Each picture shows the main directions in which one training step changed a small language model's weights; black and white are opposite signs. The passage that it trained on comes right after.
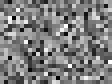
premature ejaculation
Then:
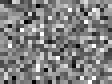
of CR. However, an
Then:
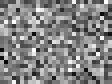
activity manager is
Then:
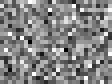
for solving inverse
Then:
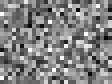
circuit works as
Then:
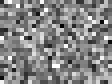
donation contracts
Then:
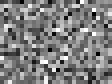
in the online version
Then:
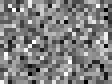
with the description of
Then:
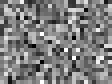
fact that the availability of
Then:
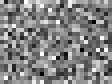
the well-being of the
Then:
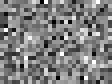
affine compression}
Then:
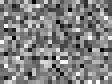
and DIFMAP
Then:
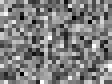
We leave such an approach for
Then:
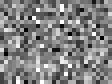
called fecundity
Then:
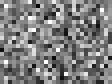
future horizon
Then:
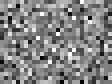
study, for instance,
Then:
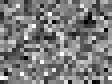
vertigo. Study
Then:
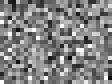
roles in mess,
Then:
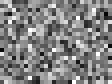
static field to create only
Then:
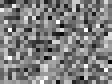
these points onto the
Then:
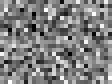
in Greece.
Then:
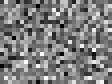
rising significantly as a
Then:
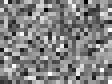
worth noting that
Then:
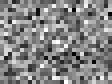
to markets, which can
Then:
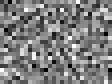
acciones en materia
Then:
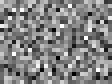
part of some amplitude
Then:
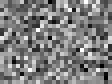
a lack of trust and
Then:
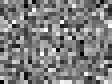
yasash usullari
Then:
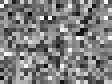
elementos reportáveis
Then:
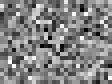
for heliospheric
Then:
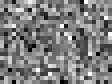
was reconstituted with
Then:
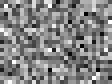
in heart rate, and
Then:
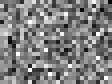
relation of perturbed
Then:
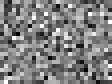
legal culture should
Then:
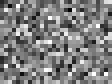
these simulations enable the
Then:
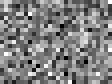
justiça à
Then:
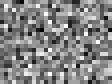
• Growth of
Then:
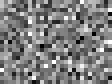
vs. time obtained from the
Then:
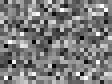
Type-I right
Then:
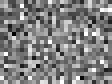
free radicals with
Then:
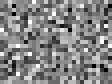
field theory. There are
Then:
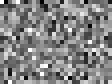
in sovereignty.
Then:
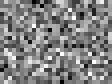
and secondary schools
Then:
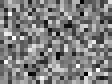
could even exceed the
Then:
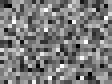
a multi criteria
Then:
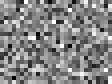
inequality. We first
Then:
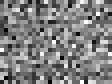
mixing that results in
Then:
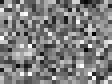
vital attention from current
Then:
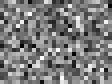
ambiental. A
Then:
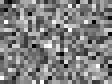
despite the Bayes
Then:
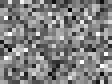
Research Center,
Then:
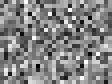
Medical Research,
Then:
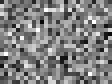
is based on the jumps
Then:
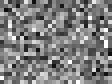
accurate model (in terms
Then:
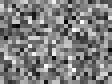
1 Figure 2 Figure 3
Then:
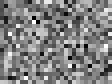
the gradient on the
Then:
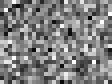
ataques feitos
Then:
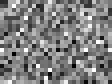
those of composite
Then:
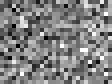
SSC emission with
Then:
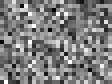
puede generar
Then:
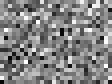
kelayakan dan
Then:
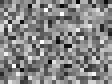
which has been indigenized
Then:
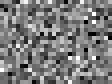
"The Flood"].
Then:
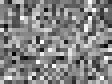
sono soltanto
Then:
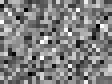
solve the following optimization
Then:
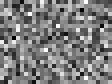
and Space Science
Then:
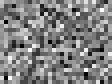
Absolute bone
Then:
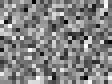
evident from Fig.
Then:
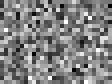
sophisticated essence
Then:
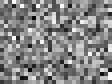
at putting forward
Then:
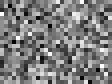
[1]. This type of
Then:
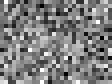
being the wave number.
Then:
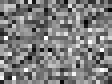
labor relations is not
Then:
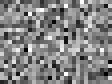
drag force on the
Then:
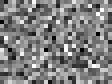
P., & Ramos,
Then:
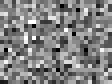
que las competencias
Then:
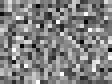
we elaborate a
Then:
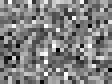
During the project, local
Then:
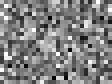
estudio observacional,
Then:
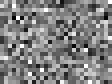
*Lodhra* and
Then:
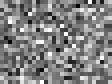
the Beer's law
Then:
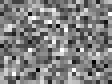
year), and the mean
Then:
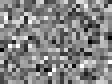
metrics The simulation
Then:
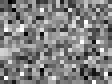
We perform a global analysis of
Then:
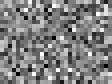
various facilities and research
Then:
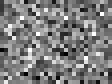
fibre reinforced
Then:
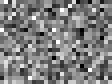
distribuye desde
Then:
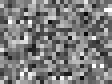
spinning particles offer
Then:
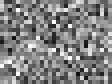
Cortisol, for
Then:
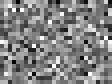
are divided into two
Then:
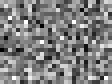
harmful vibration
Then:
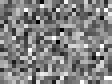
kuat diperifer
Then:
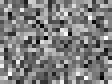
речью дает
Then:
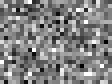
been computed yet. The
